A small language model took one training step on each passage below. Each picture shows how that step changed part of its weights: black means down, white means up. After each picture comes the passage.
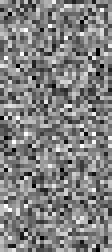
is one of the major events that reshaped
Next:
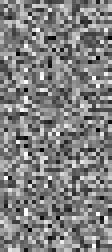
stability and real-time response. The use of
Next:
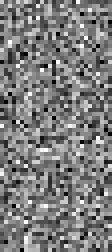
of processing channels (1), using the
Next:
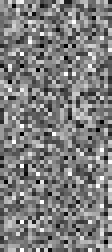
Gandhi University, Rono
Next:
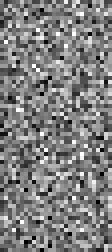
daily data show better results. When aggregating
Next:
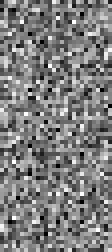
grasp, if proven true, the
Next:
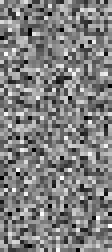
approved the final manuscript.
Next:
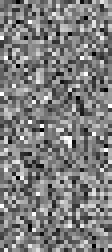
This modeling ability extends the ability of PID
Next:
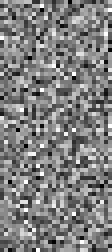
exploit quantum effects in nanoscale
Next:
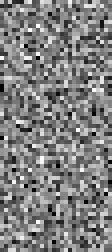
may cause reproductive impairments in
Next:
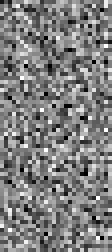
and Models (Med-CORDEX
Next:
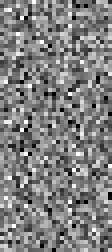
0.05$. The results, on the other
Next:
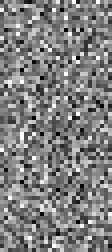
The Bremen speller is widely
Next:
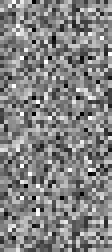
Methods:** We reviewed 30 cases of various conditions
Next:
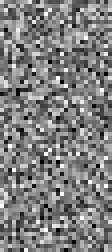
stresses such as a changing climate and
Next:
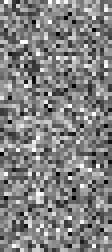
fact, if this (mathematical)
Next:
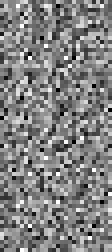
concluded that significant difference was not observed for %
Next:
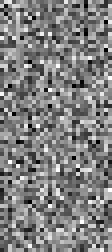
examines various consequences of DMPs including structural
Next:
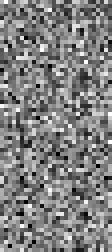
by the manufacturing process such as the commonly used
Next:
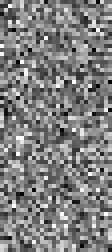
proportion and percentage. Quantitative variables like
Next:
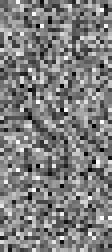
at the mouth of the Atlantic
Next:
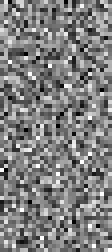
be appropriate and thus, gingivectomy
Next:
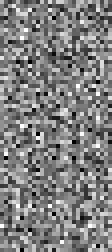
many of the concepts’ instantiation, so we
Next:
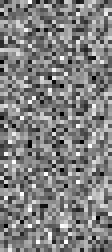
be further processed or analyzed for the extraction of
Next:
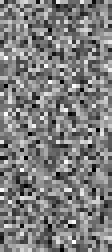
aspects, although organized in a slightly different system
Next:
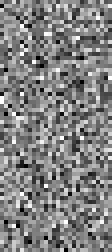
concluded that NIRF ranked university have
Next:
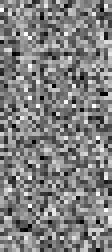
for the Wald (W_n),
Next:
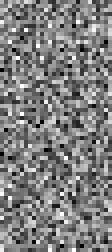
used as storage for sustainability. Recently, one of
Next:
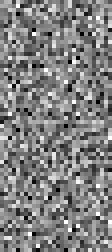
Buddhawarshayen ek
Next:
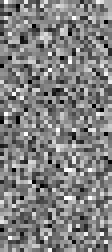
OKB posits two proposals.
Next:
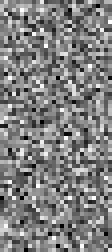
optical micrograph image of active circular
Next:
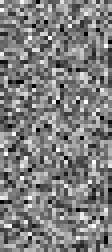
example, one may take a rest particle and create
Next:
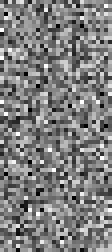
regarding a topic of international interest. They reflect works
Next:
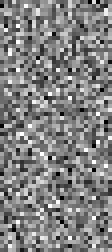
them <8 mm which are normally between 25°
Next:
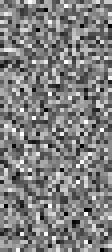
only exemplify a lumped or
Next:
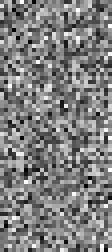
data for the work and drafted parts of
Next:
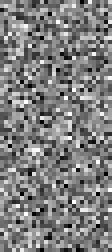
parameter increase as the interfacial shear strength
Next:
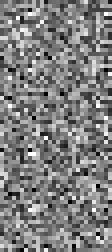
AND STORAGE The filled
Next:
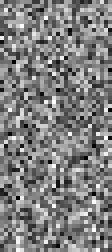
response variables did not follow a normal Gaussian
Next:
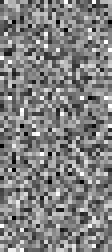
in 2004 [140]. The primary particles
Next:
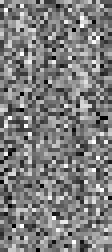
growth, as once propagation
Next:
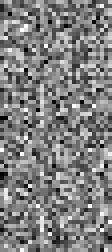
leaves investors with limited options, often resulting in
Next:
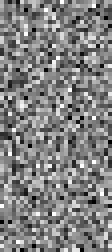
Figure A.5: Linear fitting of
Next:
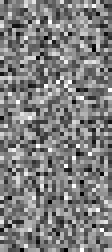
app, mobile, digital 174 93
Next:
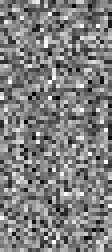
stage cattle are unable to stand and
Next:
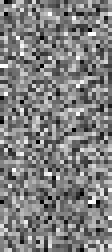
dependence amongst young people—educational
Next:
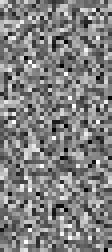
throughout the first week. By increasing the amount
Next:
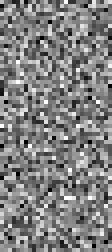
350) seen in two patients. Eight patients
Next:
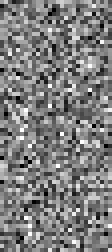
timeframe, led by a project
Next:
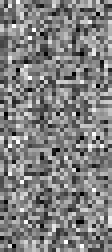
of Sciences and Engineering (since 2024),
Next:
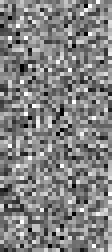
35° , which are indicative of a
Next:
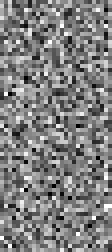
leaves in wistar rats has also been reported
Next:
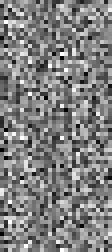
report users. It can be concluded that the level
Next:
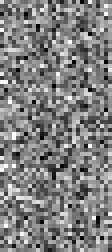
is the enzyme responsible for
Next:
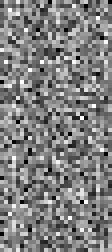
one raises their voice. But the
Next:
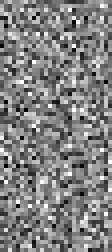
Experiment for Determination of
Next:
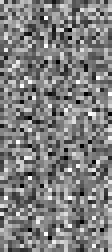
was used to study the effect of different parameters on
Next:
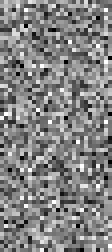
transmission function (unbroadened)
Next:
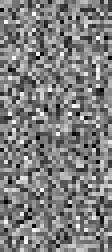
depicting human walking activity, their
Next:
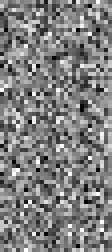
risk-free working culture, environment, industry and
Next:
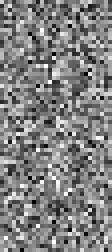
in numerical model allows to change quickly this
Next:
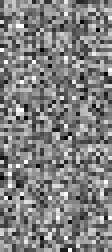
of association and post hoc test with
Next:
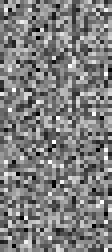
categories of disorders, primarily to category
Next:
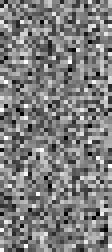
Ludewig, D. R.
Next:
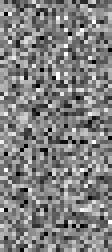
Guía de incorporación
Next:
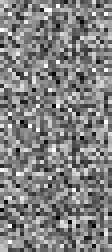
by Marie than any of his characters.
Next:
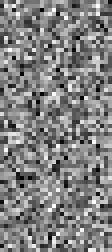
leather companies is driven to upraise
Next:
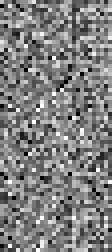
and outlook Both quantum chemical calculations and
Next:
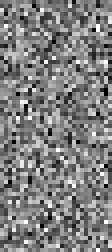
volts and 50 Hz AC supply with
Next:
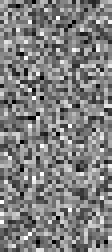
of a weft guiding carriage. The
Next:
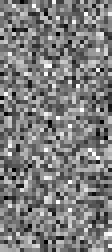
decreased (p=0.29) in the
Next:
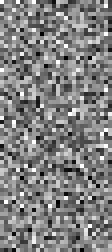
among all asian countries whose DALY
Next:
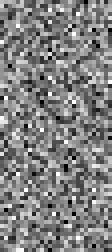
Relationships" dimension; It was
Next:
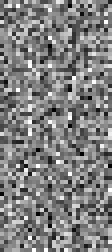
Laser Quantum). The measurements were conducted using
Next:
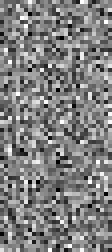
\nabla \phi$, where the parameter
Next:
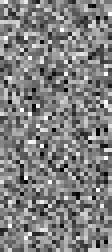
a direct role in fat metabolism and
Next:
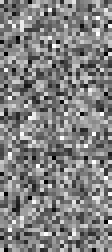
The data from the students' capacity in using online learning
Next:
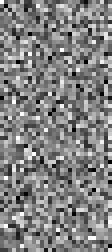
36 mutations from any residue to
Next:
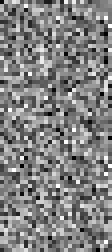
confidence in HPV vaccination was
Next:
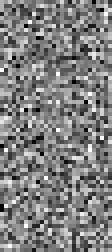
applicative significance in criminal proceedings",
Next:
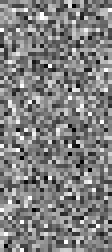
between Spanish and Portuguese and
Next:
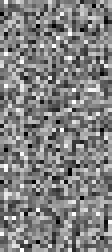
Revenue Reforms committee
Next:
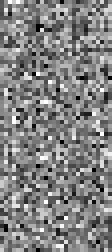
perception of tourism as being limited to
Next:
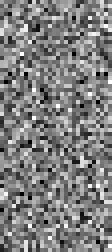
archaeological fieldwork, the choice between
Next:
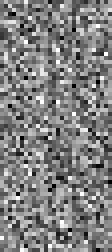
automating this process. One possible way to do so
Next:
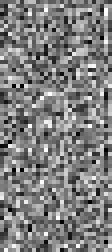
are the 'rules of engagement'. These
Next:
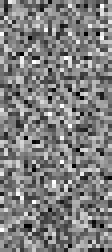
blood ejection velocity from the
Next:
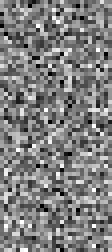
wavelength λ are not small
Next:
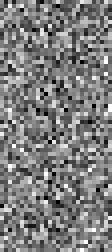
research. The results showed that chest pain in the
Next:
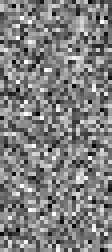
exploiting amplify-and-forward
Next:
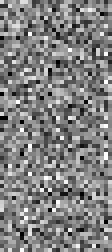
2014, did you believe that market conditions would
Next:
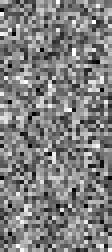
Pink red to red colour indicates the presence
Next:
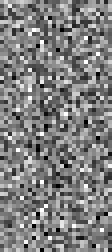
to get the final prediction. This approach was chosen
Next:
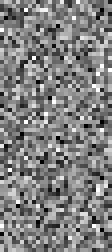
inhabiting the region has become a
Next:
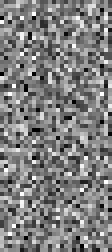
Content, platform, External Hosting,
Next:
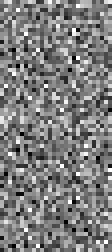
Blatnica, Blatnica
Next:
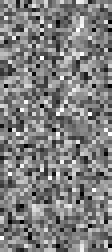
number of non-renewable resources, leading to
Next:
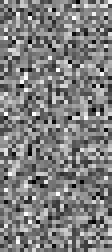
NPs and their potential use as DDSs
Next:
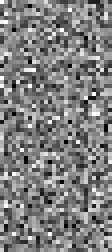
with myxoma: Primary
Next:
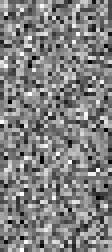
PVC and high molecular weight such as
